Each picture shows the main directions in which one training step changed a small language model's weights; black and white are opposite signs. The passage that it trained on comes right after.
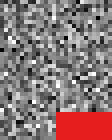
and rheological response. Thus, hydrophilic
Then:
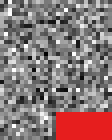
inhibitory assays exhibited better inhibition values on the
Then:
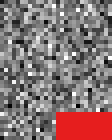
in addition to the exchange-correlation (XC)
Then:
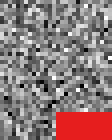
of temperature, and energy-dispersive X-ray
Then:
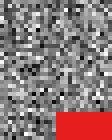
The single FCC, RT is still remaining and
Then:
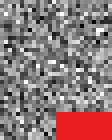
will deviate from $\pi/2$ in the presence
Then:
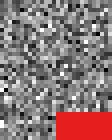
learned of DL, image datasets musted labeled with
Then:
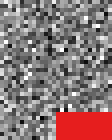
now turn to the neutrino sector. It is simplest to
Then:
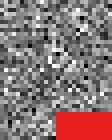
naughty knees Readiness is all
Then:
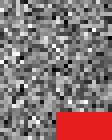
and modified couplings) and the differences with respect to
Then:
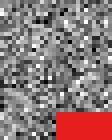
effectively put a stronger constraint on other properties (such as the
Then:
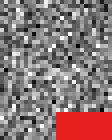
, \end{align*} we obtain that
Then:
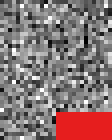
become value-adding partners to the company
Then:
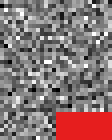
\overline{\theta}|e\rangle \langle n|
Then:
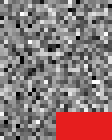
thoroughness with which explored areas were investigated. It
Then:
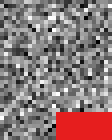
line where it is uniformly distributed over the
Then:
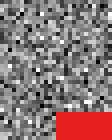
Curie temperatures\cite{m5-2}.
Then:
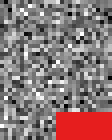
states from decoherence [33]. The Wigner distribution
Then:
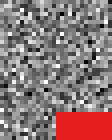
provide clear evidence on the necessity for further research on the
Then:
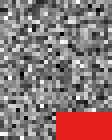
key ideas for the experiments from Fig. 6.
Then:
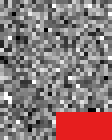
Competing Interest The authors declare that they have no
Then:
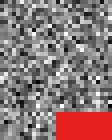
M. Ernzerhof, Phys.
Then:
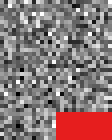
Chart Figure 4 Exchange Rate Sensitivity,
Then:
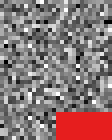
soil organic carbon; Land use; integrated agricultural systems
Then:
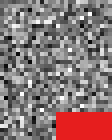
management staff coupled with their administrative duties. This
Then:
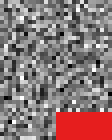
the Muslim rulers of Bengal in
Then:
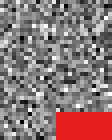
form of the metric doesn't change from the purely
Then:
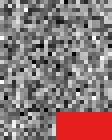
and more years [1,4,23]. The most
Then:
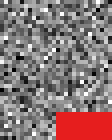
- Ministry of Education (MOE), An Educational
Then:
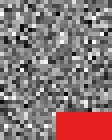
the task directly through $m^\star$ to minimize
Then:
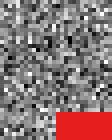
can be directed to the corresponding author.
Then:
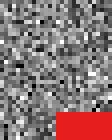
once. In the continuum, the DMI can be
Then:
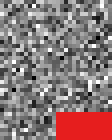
As an initial research on automatic Chinese national
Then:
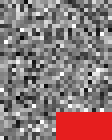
$Q$ and the nuclear Zeeman energy
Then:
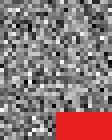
Simulated Annealing, a computational model based on the
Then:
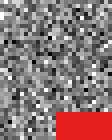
a prolonged problem (Gayatri,
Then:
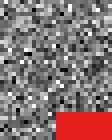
future and proposes a practical approach for implementing the solutions
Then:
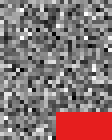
however, also restricted, because at large $Z$,
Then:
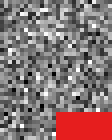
Intelligence (AI) combined with high-end
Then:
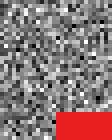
vital role in the economy but often face challenges in achieving
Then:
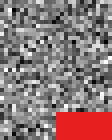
crystal structure, the module is unambiguously chosen
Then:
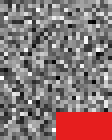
development. In order to increase disaster resilience and
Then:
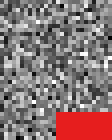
has preferences about the action profile. A strategic game with
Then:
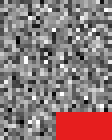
interview; - It is suggested so to prepare an
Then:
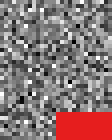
- Limitations: Single case report without
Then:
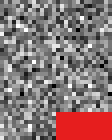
Files** File Name: Supplementary
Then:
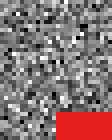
women is acknowledged by society and considered as a private
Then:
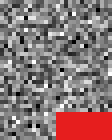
\multicolumn{1}{l}{\# params} &
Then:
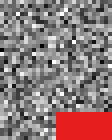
analyzed within two recently developed numerical schemes, the
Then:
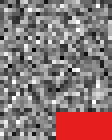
for possible eclipses and found only two that satisfy
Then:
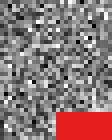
other large-scale networked systems, the fog allows
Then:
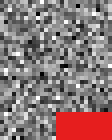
As demonstrative examples, we regard the Seoul
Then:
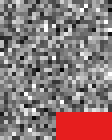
of house ownership. The principal sources of the
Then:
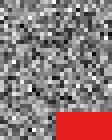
use the absolute lagged Reuters surprise
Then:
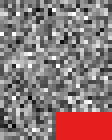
general are designed around smaller datasets than we would be interested in
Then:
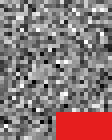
the $m\{110\}$ faces had developed well on
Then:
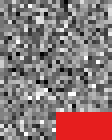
velocity profile. Numerical simulations better match the experimental data than
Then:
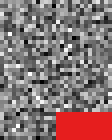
particularly difficult to control, which represents a threat to the
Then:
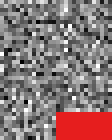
carlo have limitations in dealing with 3D environment data
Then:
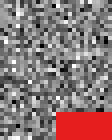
that there are generalised numbers which are infinitesimally
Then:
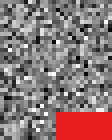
and $\omega$: \begin{itemize} \item The
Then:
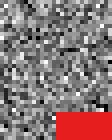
$H(\Lambda_\Theta)$ for each element is also
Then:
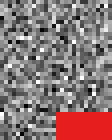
4. KLT 5. Pruning 6.
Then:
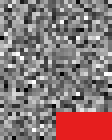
and bronchial asthma. Four participants had
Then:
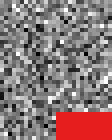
inner part of the accretion disk, but more detailed modeling taking
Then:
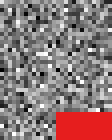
distributions, determined using the maximum entropy method. In the
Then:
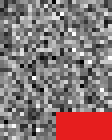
styles (such as Harvard,
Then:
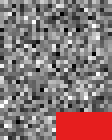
fifty participants were recruited for the study.
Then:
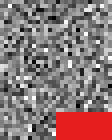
was dependent upon a productive agricultural sector and attributed to
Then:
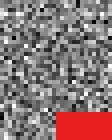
do this in a specific Cauchy surface; this choice
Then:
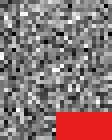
relevant items from the candidates. Apart from recommendation
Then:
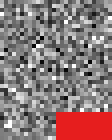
PRIME algorithm have been conducted via measurements in an
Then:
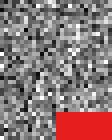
some conflicts AVMs are buried relatively
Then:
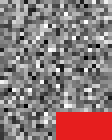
of the $Z_N$ transition quite far removed from
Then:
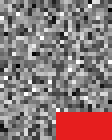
Oliff, 1990). The driving force behind this
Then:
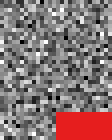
advanced and developed nations for over a century now.
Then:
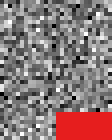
is President of the company Darwin
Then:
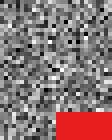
of HST equations is extremelly cumbersome,
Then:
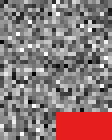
under outpatient observation (had
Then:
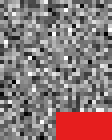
just so robust. Suzanne: I see
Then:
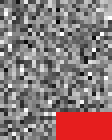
with a 3-way valve at the front side to
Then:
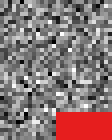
reliable predictor of recurrence. As clinical examples demonstrate,
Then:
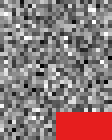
will appear then a term reflecting this boundary condition at a
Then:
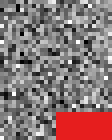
separate Excel files for each variable. Keywords
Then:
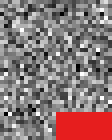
had a negative impact. The cluster system supported in
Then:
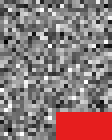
rationally interpreted need, and yet has is related to
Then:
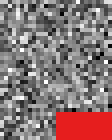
work, a very efficient ratio trick is proposed to evaluate
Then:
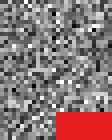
From a physical perspective, we consider typical WDM conditions which
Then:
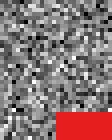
about a `quantum world', but about our
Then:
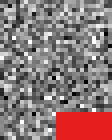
the number of papers containing the corresponding content node and ever
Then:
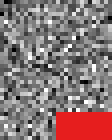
delves into presenting potential solutions for challenges faced in
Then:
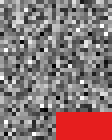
in the BEC. In this regime, the equation of
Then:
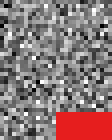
values (~300%) with the sample filled with 15
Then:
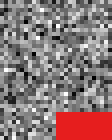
zhang2010efficient, attar2008interference}, we
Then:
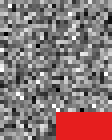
influence the human population, but also poison retrieval
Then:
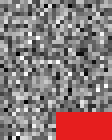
sps [sampling rate] $\equiv$
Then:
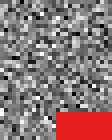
3. {\em Minimization of Test Corpus
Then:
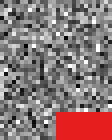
with a pacifier and 10 min without); 20
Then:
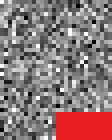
calibration.} Filled contours of the
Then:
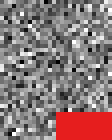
backup 3.4 Storage and backup
